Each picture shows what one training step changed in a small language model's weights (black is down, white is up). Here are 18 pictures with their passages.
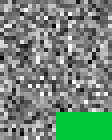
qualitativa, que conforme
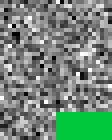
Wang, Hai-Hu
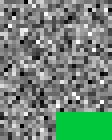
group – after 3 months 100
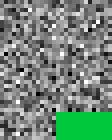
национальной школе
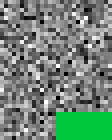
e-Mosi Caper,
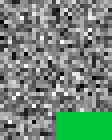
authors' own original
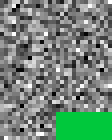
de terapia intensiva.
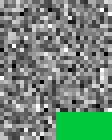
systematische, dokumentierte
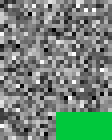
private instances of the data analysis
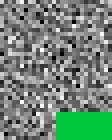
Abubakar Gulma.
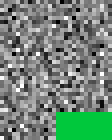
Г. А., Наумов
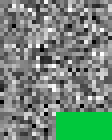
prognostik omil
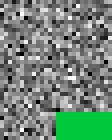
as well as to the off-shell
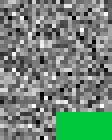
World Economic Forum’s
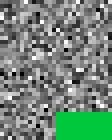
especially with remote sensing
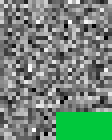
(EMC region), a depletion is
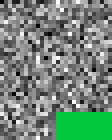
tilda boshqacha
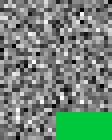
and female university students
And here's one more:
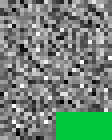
in the given experimental conditions (as
